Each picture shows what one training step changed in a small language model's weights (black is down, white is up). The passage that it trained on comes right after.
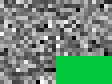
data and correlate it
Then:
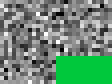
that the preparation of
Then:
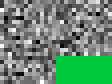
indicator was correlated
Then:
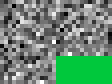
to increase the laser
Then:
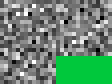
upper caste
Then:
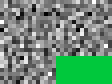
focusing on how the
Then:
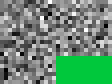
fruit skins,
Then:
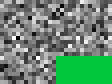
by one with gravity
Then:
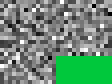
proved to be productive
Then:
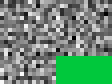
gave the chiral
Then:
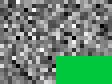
less than 1% to
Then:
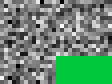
chamber, then
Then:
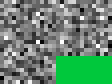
accurate diagnosis
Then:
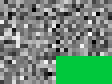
and reducing crime
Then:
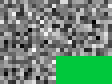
Biology of the
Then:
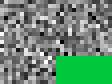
the high risk of
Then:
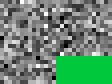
in failures due to
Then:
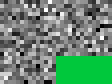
friends and
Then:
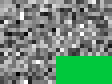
stated that Social
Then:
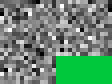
Grade 12 students
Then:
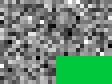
to normal discussions with
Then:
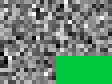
ground water supply,
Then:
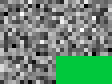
- Implement
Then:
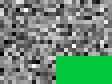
make progress and
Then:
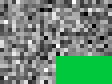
altitude impact on
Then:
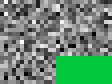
the most important endemism
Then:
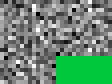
and a time greater than
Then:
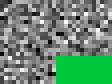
Void Loop
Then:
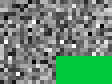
of statistics on the production
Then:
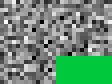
the integration of MT
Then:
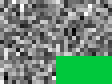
complementary to the
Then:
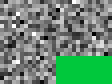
easily passes
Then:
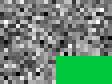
study and was involved in
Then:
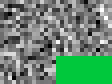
is an attractive
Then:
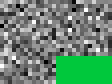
and six and 12
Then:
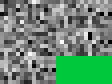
simple presentation of the
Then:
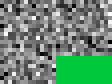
The dielectric
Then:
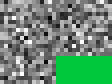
makes the proposed method
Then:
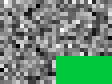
End*. Los
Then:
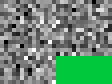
Dept. of
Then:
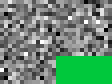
grid. For a
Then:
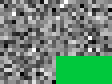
of psychology
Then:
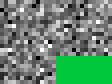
% v/v of
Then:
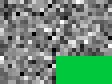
showed that health was important to
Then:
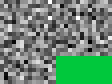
all the area covered
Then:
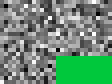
the various tactics that
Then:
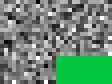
applied into actual
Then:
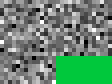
which over a period of time
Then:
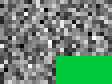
competency among statistical
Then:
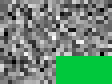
almost half
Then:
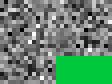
institution of divine
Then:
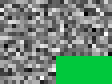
the crop season.
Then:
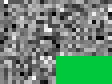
from other sections of
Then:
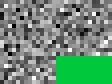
and BMP in the
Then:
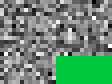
progress. When
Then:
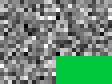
fuzzy system
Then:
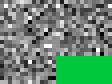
10 weight percent
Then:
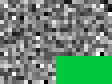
leaning on the
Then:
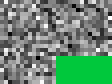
linear induction
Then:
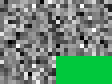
used by speakers to
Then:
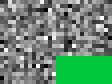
usually considered acceptable
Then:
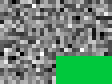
manifesting as
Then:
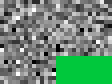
benefit to cost
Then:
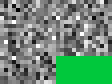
analyzed: 1 3
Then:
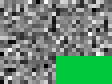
measures alone, in
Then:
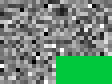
data we collect will
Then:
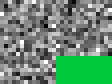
the Atharva
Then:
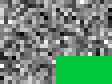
ecological receptors
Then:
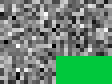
Several types of
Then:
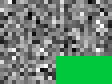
RA material and then given
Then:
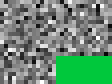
a process largely
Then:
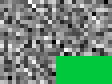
a level just below
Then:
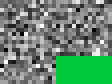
method is possible. The
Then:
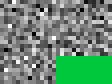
complication [3].
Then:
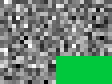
These include defining
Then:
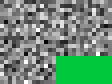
limited once the
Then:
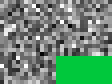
The method should return
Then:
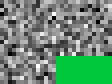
hepatitis B
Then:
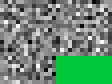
differences between day and
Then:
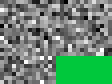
for this submission is
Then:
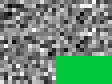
is known about the
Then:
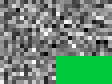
a different perspective of the
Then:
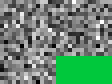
heart beat of
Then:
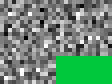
AI application that assists
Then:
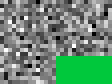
findings are in consonance
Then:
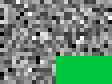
Azo dyes
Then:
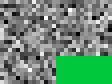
possible to compare, in
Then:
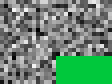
form. Do you
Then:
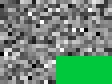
season (with
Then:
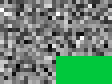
Agriculture and
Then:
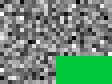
implemented over a short
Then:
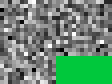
surface suggests a localized
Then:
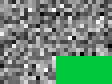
coming from one Hub
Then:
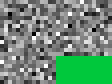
duration and with an
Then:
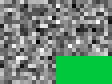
loss, and water stress.
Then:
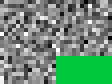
the current work of the
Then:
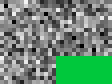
1 reveals that both
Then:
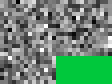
E-mail :
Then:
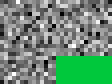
state Partly implemented
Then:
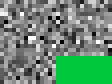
Officers. -
